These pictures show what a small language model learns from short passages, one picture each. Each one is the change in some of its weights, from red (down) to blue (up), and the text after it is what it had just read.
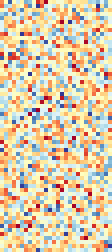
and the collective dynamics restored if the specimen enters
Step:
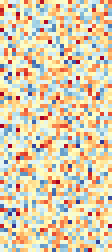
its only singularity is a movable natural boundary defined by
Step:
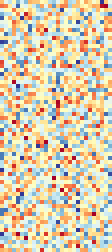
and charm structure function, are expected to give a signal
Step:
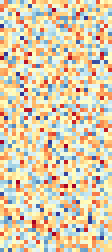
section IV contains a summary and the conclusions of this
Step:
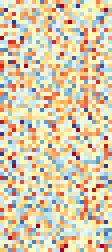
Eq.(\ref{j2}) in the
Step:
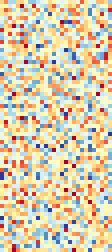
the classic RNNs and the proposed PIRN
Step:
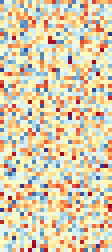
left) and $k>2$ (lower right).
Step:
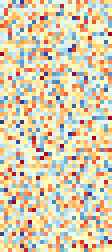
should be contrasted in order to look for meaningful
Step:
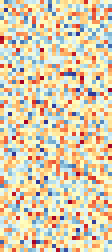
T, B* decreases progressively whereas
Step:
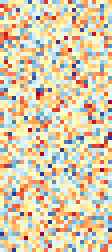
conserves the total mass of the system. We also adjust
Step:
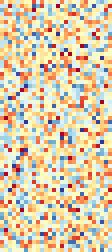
topological data analysis \and time series \and dynamical systems
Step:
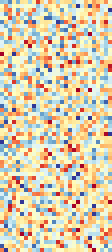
VQE method, while the improvement (ii) requires
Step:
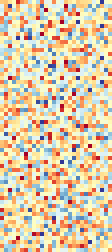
true lensed pair is given by \begin{equation}
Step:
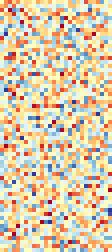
as follows; let $\rho\in {\cal
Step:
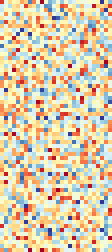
flap response is quasi-static and therefore, the associated
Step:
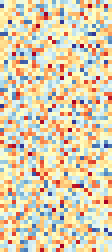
the non-Gaussianity of the tails). Results
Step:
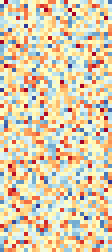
distributions and are consequently not sensative to detector tracking
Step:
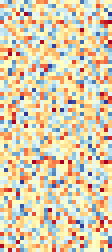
are exogenous to the company.
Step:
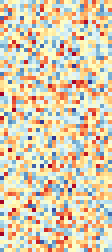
the two remaining waveguides. This equal splitting allows interactions in
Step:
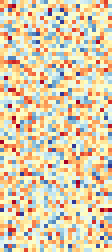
that the irregular part of the wave-function
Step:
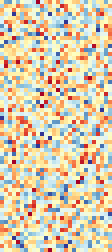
type and speed regime. \subsection{Primary
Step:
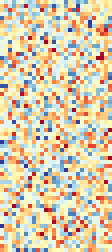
the estimation efficiency. In the context of survival analysis, under
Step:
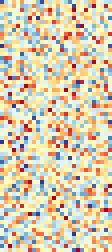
each polarization configuration. The grey shaded area below 30
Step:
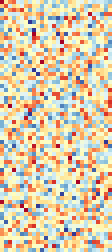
to certain region, where entanglement islands can emerge
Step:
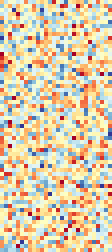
Gaussian distributions corresponding to the harmonic WLC model with the
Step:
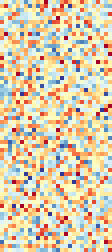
both the linear and quadratic terms in $\phi_1$
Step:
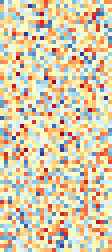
of this closure assumption. We note that the nature of
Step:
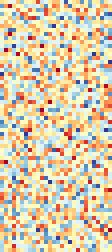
an auto-ionizing state and extracted.
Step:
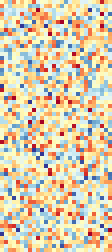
on the CKM matrix element $V_{us}$. The
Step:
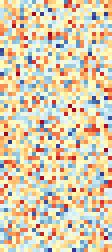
replacing the Ni atoms with Pd atoms and S atom
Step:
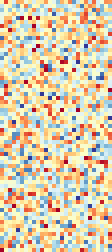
- 2$ established in (Abbott &
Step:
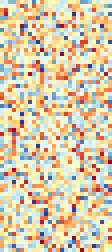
mission has identified hundreds of multi-planet systems
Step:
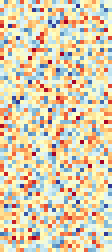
plus a linear background function, obtaining the center of the
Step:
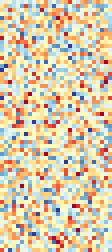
the radiated energy in the desired direction, a
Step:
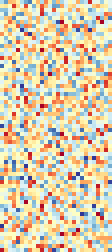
setup is up to four times faster than the official
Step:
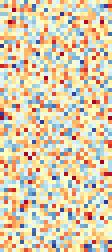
not conform to the VRH mechanism. Therefore we have
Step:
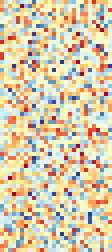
Expectation Values} For the calculation of the
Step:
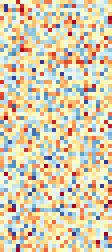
P0 \\ Ablator & energy & power &
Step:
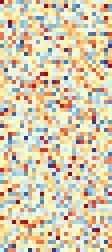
$m_\pi^2$. The results of the corresponding
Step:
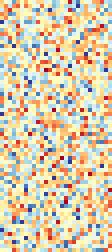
indicated that the proposed method provided good tracking performance, even in
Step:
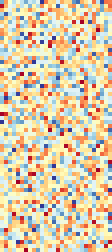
resonance energies. We developed a theoretical approach similar to
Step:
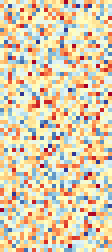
QSO 3C345, but also strongly supports
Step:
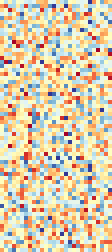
the state-dependent partition sum: \begin{align}
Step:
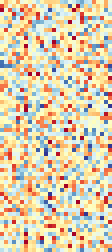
Orbital Period $\rm P$
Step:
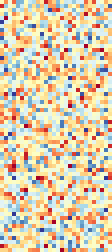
predicted by Bethe ansatz and spinon descriptions of
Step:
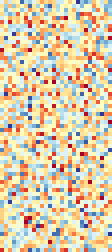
application which strongly motivated our work is the
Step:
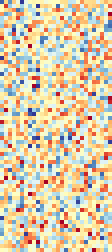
even though connectivity within group $b$ is not explicitly
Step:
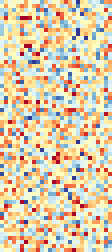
as a 5d Yang-Mills theory in
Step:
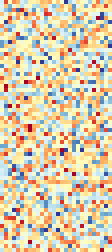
high-order resonances and then show how simple
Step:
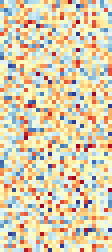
Telescope Science Institute, 3700 San Martin
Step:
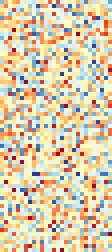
"war causes the Great Powers", which
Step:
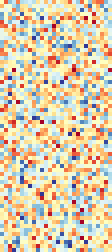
[0001]-oriented FeSn films as observed in
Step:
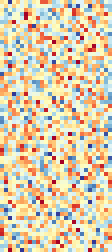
the proposed scheme's MI between Bob and Eve is higher
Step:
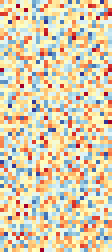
model, there is always some factor supplementing the
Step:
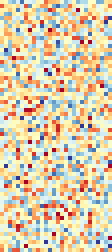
redshift. We denote the image position in the lens plane by
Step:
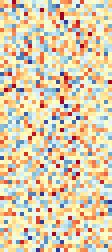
CPV. A huge effort has been made at
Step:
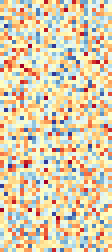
case, which justifies the approach in
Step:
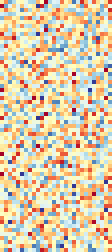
unity and the network maintains the same direction as its initial
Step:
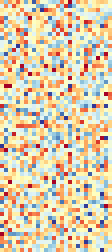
. \end{align} We will use a semi classical
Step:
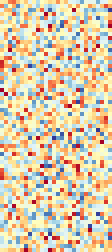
holonomy is a function on the space ${\cal
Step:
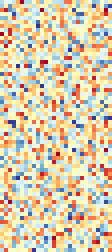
an open system beyond the weak non-Markovian
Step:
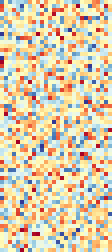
packet cannot be localized below the Compton wavelength. It
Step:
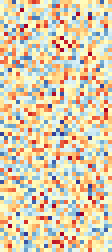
direct reconstruction of the scattering matrix from the complete set of the
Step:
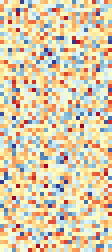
implies that the expansion can be accelerating only if the Universe
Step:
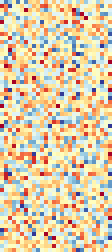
E}) \enskip = \enskip 0.
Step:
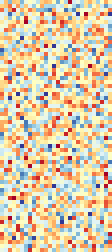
height field is ``passive'' in the sense that
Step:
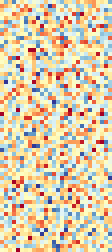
fast variables, and that, as a consequence, the probability
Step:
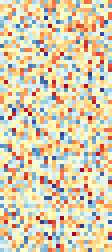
broadcasted to the QF Attention block within the
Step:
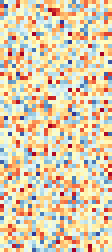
1991).\\ \section{Conventions and conformal
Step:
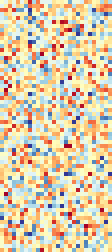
3 & 32 / 8 \\ Frankfurt del
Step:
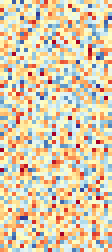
size $a$. a) In the presence of only a
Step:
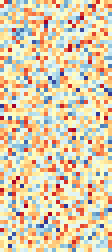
may be a connection between the lepton and quark masses.
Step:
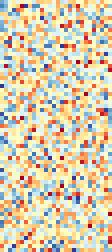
FEI Talos F200X
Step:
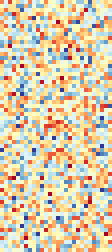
a crucial role in chemical enrichment, star formation,
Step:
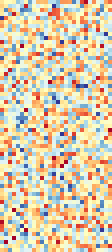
the most constraining processes in nPDF fits relevant for
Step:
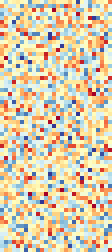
cluster gas is feedback from central AGN that are fed by
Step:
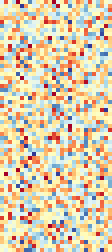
\mathbf{q})\ . \end{equation} Although
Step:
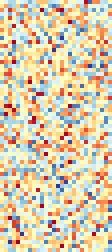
the physical results coincide with the ones calculated in conventional
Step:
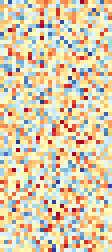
of correlated photon pairs accompanied by a reliable means to
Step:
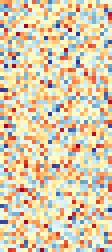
Maire, Medernach,
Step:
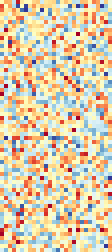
Ozmidov length scale is not resolved, except for
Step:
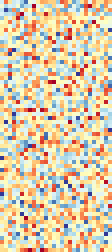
hypothesis cannot be easily tested, given the chaotic nature
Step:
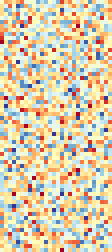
n$, Eq. (2) gives the relation between the
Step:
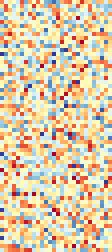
the pivot used to diagonalize the renormalized Hamiltonian
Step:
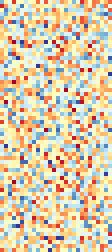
appear in the thermal conductivity $\kappa$ of a molecular gas
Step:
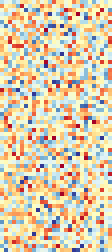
Y}|{\cal X}) \simeq \prod_{n
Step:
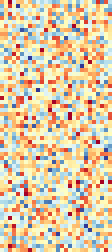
lines indicate the fit to equation (1) for x =
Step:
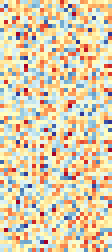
non-adiabatic couplings, disrupting adiabatic
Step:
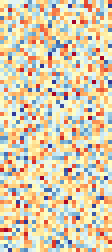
the final image, a lot of time can be
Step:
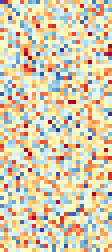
The lists are sorted by edge weights, and the coefficient
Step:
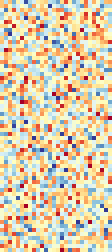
investigate the amount of time required for an AS,
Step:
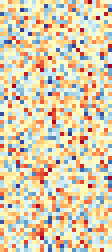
method can be of electromagnetically induced
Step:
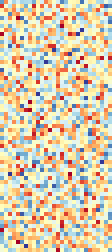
looks almost symmetric. It is important to identify two different
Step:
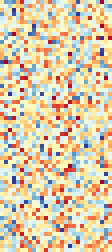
in cm % \caption{} \label{uno}
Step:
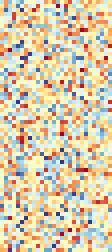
wind compared to the smooth wind of the same mass-loss
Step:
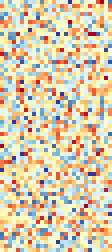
at 8.15 kpc from the Galactic Center. Four
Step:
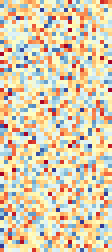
free module over $A$ of rank $n$.
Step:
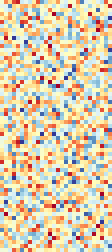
\,p$. \smallskip \noindent {\bf
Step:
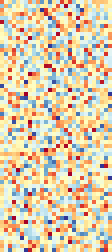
\end{equation} where $g(E)$ is
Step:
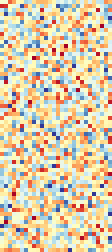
despite its rare occurrence. Therefore, the first step
